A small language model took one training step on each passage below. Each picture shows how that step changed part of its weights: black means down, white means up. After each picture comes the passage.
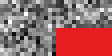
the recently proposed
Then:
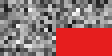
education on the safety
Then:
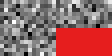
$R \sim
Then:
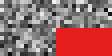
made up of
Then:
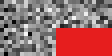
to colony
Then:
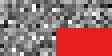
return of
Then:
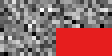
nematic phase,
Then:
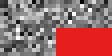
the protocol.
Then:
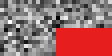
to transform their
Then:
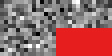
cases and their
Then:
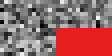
in Eviews
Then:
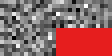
which will result in
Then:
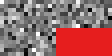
expiratory flow
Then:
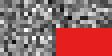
planned path
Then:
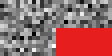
a result, the
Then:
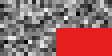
a gradient
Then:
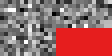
methods with analytically
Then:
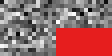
spacetime, the
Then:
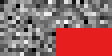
In this activity,
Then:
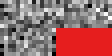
a change in gain
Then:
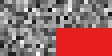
suffer from
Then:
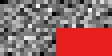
using UV light
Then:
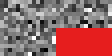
this indication there
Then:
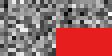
or soil
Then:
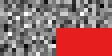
is to show whether
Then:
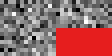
our model is more
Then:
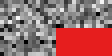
to measure magnetic fields
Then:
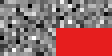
\sin 2
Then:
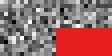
and fungal
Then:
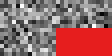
CTF the
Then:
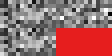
the properties of
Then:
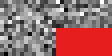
to determine the size
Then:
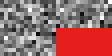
transition with strength
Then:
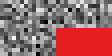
talk I
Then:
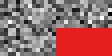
their personal characteristics
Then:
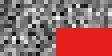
show the raw
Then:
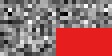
a razor
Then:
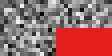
logic technique.
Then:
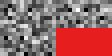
Jy and
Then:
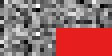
entropy density, free
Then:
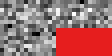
in their paper.
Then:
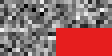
an elevated
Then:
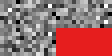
maturity that's
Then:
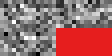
the parser.
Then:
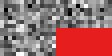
and secondary
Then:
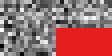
of the introduction
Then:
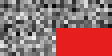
also in the entire
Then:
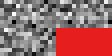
environmental novelty
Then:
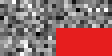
evident in the
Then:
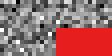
in what follows we
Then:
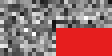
case of the
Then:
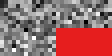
this group. The
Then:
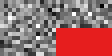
viable business
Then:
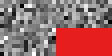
shear strength
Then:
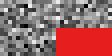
12% of the
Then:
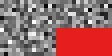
sector would require
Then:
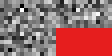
the binaries is
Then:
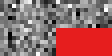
forest management
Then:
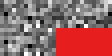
We investigated using
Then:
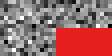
as a flash
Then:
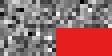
relevant areas. A
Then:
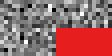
clearly confirms
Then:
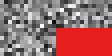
to innovate to
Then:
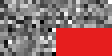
no or mild
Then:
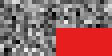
higher scores
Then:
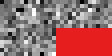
data. This is
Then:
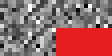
done when applying
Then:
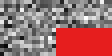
of the initial
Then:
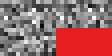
not write
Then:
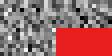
blue arrow
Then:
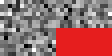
oil is
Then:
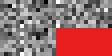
file in
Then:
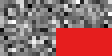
Iris and
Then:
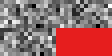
\nonumber \\
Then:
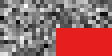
country that a
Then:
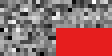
where we use the
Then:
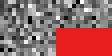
The present study is
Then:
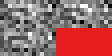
economic growth. This
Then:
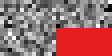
of generative AI
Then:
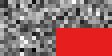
the same time,
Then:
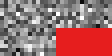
into the sector.
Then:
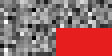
practice prioritizes
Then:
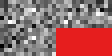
as if it were
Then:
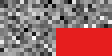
engagement activities.
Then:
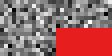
logic controller
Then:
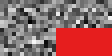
Open Journal
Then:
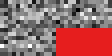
the experimental results
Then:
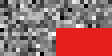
the spin and polarization
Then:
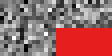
the performance achieved
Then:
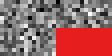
Data sharing
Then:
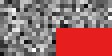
of various form factors
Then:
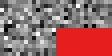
by observing the
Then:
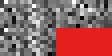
series of 10
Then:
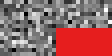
University of Technology,
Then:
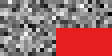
that there is a
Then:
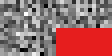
is a complex
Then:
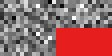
that domestic
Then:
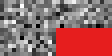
consider a detailed
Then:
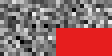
typical construction
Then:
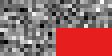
fluctuations show a
